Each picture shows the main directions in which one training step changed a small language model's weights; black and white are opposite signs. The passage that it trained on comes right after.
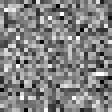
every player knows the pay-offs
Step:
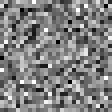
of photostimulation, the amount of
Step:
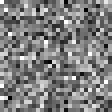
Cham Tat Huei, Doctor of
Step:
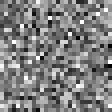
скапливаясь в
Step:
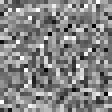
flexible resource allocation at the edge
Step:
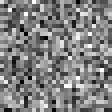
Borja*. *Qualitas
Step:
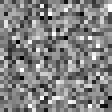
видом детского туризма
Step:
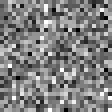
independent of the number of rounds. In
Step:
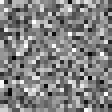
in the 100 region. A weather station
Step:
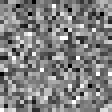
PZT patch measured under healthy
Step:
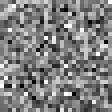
the averaging volume are associated to this
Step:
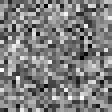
van het 'accounting concept' is
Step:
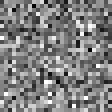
static mechanic analysis to evaluate the
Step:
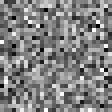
transients (flowrate bump
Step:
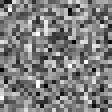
петелек и не требует
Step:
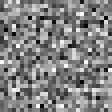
partner van Deloitte & Touche
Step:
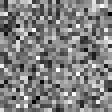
достижения экономической эффективности за
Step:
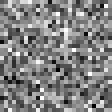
autres facteurs non abordés dans
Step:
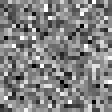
2-расм. Юк
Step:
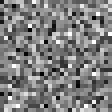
vida. Es importante resaltar que, esta
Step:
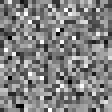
otra imagen insiste en mostrar
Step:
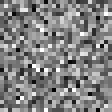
Особливо це стосується
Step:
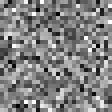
unintended byproducts. Of
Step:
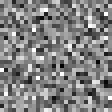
of students towards their chosen career can
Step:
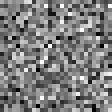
Стаття надійшла до
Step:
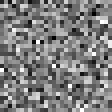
algunos de ellos, los que
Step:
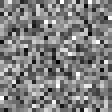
sin grandes efectos prácticos
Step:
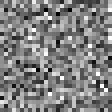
in determining the right career intended for
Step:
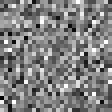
- Personal data: No - Informed
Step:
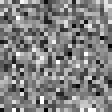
halnya dengan transkrip, ijazah
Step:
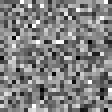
ishonch hosil qilib,
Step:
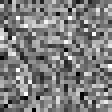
areas where localisation of other economic branches is
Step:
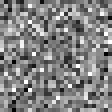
gouverne ne viendra pas
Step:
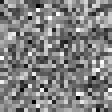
IFAC, a OCDE, a
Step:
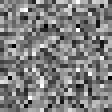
to track their training had previously used either
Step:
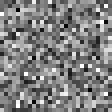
so that in the end it has infrastructure and quality
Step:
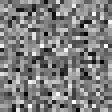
IN MODERN SCIENCES
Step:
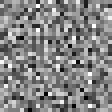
activation state and cellular aging. The
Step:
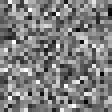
data with field measurements. FORTLS
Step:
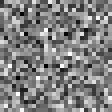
isolated lesion. However, it can also
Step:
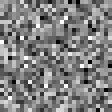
7. Registration form upload
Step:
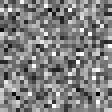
М.В. Налоговый
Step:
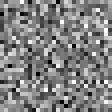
sektorda iste'mol
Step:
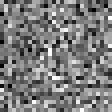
pengaruh Motivasi, pelatihan
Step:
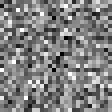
Kenntnisse der Erstsprache
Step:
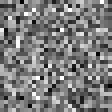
esenciales para comprender las experiencias
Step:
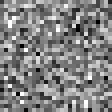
Langkasa Kabupaten
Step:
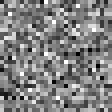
to recur in one fit; (2)
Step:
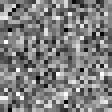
- Integrate the old transcription platform
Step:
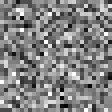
kink-band formation and the load
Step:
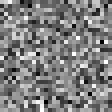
vositalarga, xususiyatlarga va
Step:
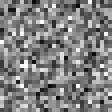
public administration Norway 2011). This forms
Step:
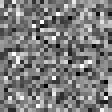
parties related to the media organization as well as
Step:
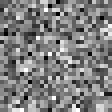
wijze antwoord geeft
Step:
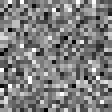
study the test drug showed statistical significance in
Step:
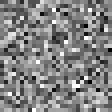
the soil. The pathogen has high
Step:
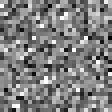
aniqlanadi. Maksillar sinusning
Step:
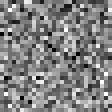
the usage rate of functions in the first and
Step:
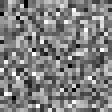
pueden derivar de estos conceptos
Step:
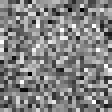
reliability of message transmission in digital communication
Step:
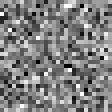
fluid storage. Similarly, Figure 6
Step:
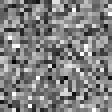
these cases can also represent the situation when a basic
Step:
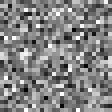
exercise its ambition in the existing global
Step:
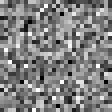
challenge, particularly in large organizations where SOP
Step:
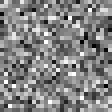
sous **Ltspice**) .
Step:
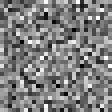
employed prediction model was built and applied using
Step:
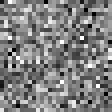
teachers. Consistency of Coaching and
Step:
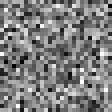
textile antenna for telemedicine and
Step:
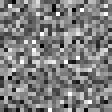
study provides an opportunity for provincial government
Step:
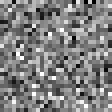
definición del Conjunto Potencia del
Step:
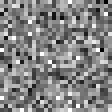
yaqin aloqada bo’lish
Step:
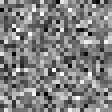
fundamental o contínuo exercício
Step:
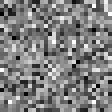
amalga oshirdi. Markaziy bank tomonidan
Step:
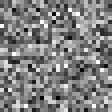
better than White Americans.⁷
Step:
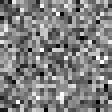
Avec la mondialisation et
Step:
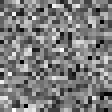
of the uneven ratio between students and
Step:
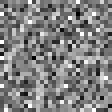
simplificado de deposição de carbono
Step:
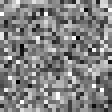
normal (HN) and faster
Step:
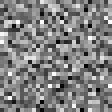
orde is. Van communicatie
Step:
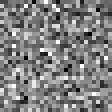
ist eine Untersuchung und Bewertung
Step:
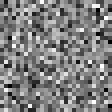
à Vila do Córrego
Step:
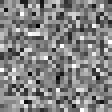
mutlak SAGP'nin
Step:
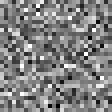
2-rasm. Turli xil
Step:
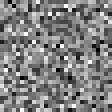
digital age. KEYWORDS Digital
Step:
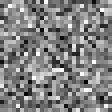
controlled setting, in the determination of stability
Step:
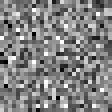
таркибига доимий
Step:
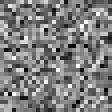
genommen. Bei der Schulleitung und
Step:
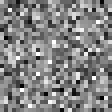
shu ikki tur yangi iqtisodiy
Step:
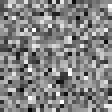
that counselling intervention significantly improved
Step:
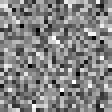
(TA): no temporal context
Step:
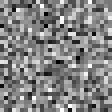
ko‘rsatadi. Milliy
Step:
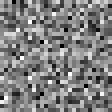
a elaboração do artigo foi observado
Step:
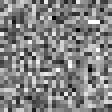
e Habilidades Digitais do
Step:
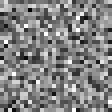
regional Uzbek dialects. In class, they
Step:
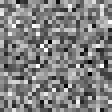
corneometer and TEWA
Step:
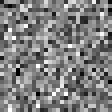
Time Fig.4 gives the Packet
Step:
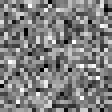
het laatste jaarverslag had de
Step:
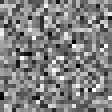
pedagogik jarayon, mahorat, shakllantirish,
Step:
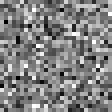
S., Yallaqayev Z.
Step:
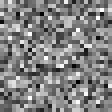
A genuine link between higher corruption
